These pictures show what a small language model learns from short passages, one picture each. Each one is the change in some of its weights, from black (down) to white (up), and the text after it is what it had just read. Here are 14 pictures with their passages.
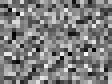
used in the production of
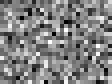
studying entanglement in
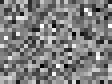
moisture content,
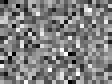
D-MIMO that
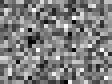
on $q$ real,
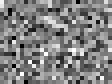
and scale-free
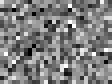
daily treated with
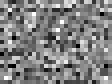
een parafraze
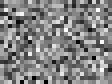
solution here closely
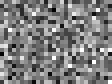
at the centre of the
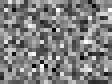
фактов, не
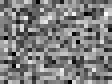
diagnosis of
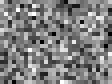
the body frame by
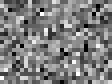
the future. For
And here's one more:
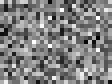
as the probing interval.
